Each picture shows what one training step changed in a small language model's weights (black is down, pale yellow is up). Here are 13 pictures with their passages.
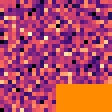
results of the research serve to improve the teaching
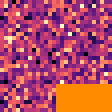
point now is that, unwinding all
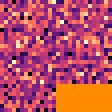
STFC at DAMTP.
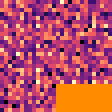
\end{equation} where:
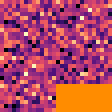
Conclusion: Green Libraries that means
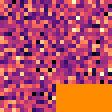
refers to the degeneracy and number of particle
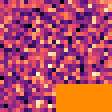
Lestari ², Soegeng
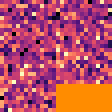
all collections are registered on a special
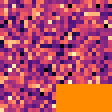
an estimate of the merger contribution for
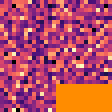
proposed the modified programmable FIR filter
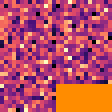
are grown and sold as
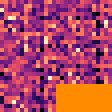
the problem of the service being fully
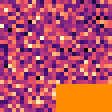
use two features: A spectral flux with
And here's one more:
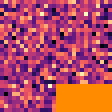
radii $r_c$. Surface
